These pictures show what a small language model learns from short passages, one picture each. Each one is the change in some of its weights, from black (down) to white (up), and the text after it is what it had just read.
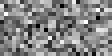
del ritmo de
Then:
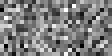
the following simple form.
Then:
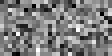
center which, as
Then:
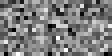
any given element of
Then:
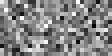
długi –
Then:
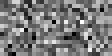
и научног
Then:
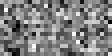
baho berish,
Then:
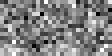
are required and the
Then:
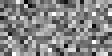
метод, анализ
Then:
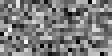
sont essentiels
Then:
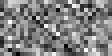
unit ball \[
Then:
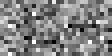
$u$ corresponding to
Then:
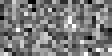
ao estímulo
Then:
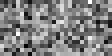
no essential difference
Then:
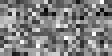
an event such that
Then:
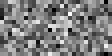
by the definition of
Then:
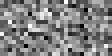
of transition from
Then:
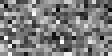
takes values in the
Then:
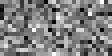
belong to $B
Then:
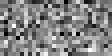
totalizaram 2
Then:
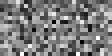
а также при
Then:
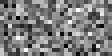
o aspecto
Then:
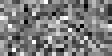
if $n \geq
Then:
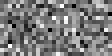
Retrieved from
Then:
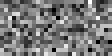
we see that in
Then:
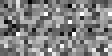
das percepções dos
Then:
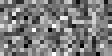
to obtain the following
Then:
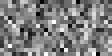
while encounter
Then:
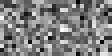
polynomial in ${\bf
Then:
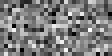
that the union of
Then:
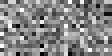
\rightarrow R$ and
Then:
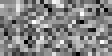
elimină de
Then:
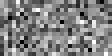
first recall few
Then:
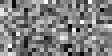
problem of global regularity
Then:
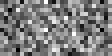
auch eine
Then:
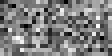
a surjection
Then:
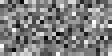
new idea introduced
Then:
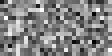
count against
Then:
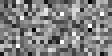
como de valor
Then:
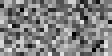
именно: в
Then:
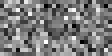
apellido en el
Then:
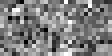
now solve the
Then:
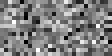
compare the performance
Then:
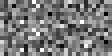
It is known that
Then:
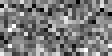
many zeros that
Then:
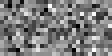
square integrable
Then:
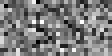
ham shunday;
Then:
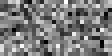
с развитием
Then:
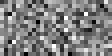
hier ein:
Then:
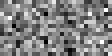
> t_\lambda$
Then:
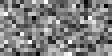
profit of the
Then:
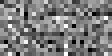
\mbox{ at }
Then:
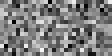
classes of functions. For
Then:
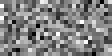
spirit. A
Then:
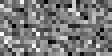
relative minimum for
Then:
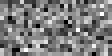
dar conta das
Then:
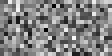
del Norte se
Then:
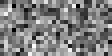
length of the interval
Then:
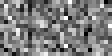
analytical solutions to these
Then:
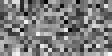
resulted, we obtain
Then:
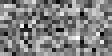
para a rede
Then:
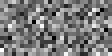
is roughly linear
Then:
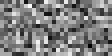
comes from the
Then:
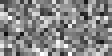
organic and 11
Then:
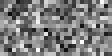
operation assigning
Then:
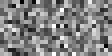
homotopy continuation, positive
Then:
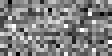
$L \in
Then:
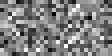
thank the support
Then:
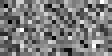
se van identificando
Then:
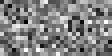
b_n$ and
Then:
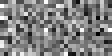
\qed \pf
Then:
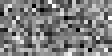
a priori information can
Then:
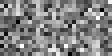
sur le marché
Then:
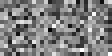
also to refer to the
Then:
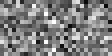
em risco do que
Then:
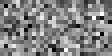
de calidad,
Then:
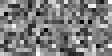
balancing} The
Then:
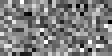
procedure has been
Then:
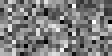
section through each regular point
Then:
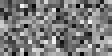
Shuning uchun
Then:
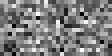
hosil olish
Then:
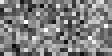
inequality. To control
